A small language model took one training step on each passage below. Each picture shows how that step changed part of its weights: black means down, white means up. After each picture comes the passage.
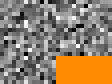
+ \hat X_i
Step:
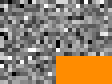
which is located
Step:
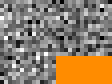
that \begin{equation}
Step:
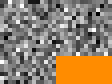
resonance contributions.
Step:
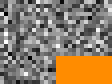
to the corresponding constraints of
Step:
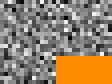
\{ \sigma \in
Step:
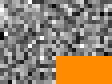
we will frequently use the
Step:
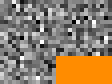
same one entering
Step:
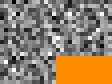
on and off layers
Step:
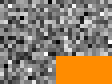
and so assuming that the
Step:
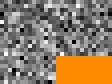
is the would-be
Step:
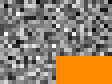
\small \item
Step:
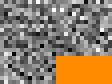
part can be found in
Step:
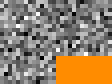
sufficiently large to
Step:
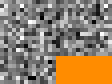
of single-domain
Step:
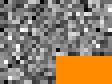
to the magnetic substrate
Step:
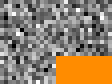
aim to probe different
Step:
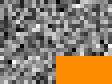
are said to be
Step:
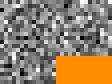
model (MA) and
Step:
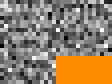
non-uniform local
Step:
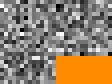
transfer states, respectively.
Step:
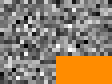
T/\kappa$, where S
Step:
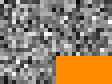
inner rim of the
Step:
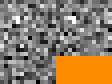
kinetic energy, at
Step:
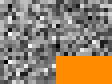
the control, the differential
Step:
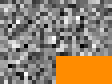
WKB values serving
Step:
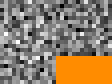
principle different from
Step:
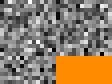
of calculating the total
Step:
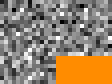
As far as the
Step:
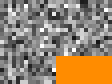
and LBLs)
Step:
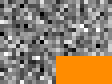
resonator spacings
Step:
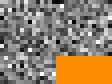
last equality. We
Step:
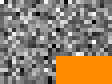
unrenormalizable and
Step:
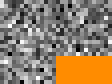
qubit has a direct
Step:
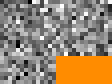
alternating behaviour
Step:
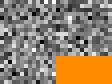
the worldline
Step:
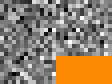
are discarded for the
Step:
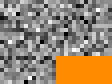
effect, $\tau$.
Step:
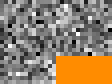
bifurcation of
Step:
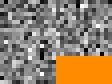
to the calculation result of
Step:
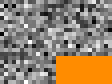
directly related to the
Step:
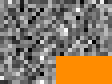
were used: in the
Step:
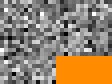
about 1 MeV. The
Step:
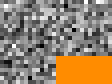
treats all
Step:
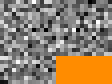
thermalized liquid
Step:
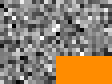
the external moons
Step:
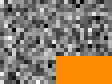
automatically and
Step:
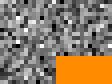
that the OSVE
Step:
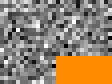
from the temperature dependence of
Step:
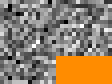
both UV and IR
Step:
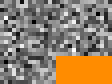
significant side effects like
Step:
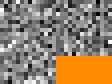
and singlet proportions
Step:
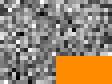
the inferred temperature may
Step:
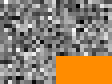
the joint optimization
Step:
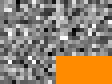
we mentioned
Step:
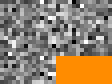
With the development of
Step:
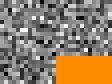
over the last few
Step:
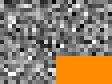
future studies will
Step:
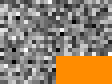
the local Fermi momentum.
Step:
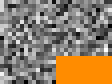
temperatures for 2 Invar
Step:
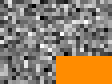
& D^2 \equiv
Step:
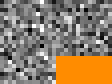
in the framework of
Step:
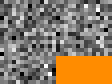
the iterations are
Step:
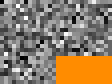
accurate approximation,
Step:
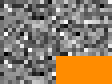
this study cannot be
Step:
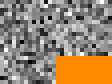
This would also affect
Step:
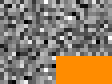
oxygen while
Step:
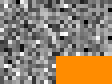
so in fact this case
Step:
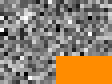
the separability characterization of
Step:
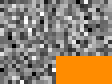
as a convex
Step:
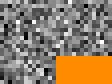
case, the optimum value
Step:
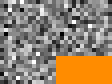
field energy. This process
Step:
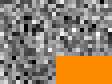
nodes. This results
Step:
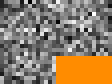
$H$, the rate of
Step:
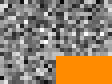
to the volume of an
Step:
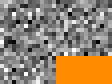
= mar, eid
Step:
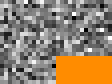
A maximum of only 8
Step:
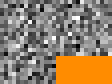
GTD trace
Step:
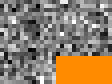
the entanglement properties,
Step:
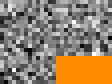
addition, due to different
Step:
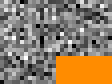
checks of the
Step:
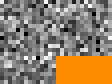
observable $X$, we
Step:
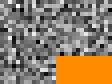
\cos(\Delta k
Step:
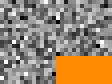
This is because the time
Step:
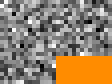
modulated phases with a
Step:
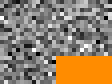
concludes. In order
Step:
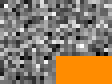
it as the angle between
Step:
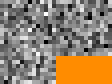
the hexagonal
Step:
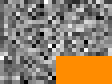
IC may suppress
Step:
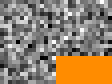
The kinetic and
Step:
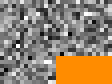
known to be one of
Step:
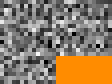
amount of
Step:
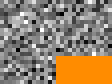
transport} Let
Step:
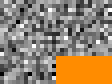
the mean and dividing
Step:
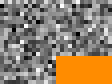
1$. The curve shows
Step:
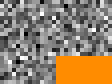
survey we infer
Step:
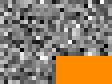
} \end{figure*}
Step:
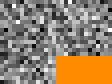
to ensuring the
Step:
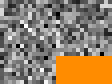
is then calculated with
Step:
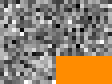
the event shape
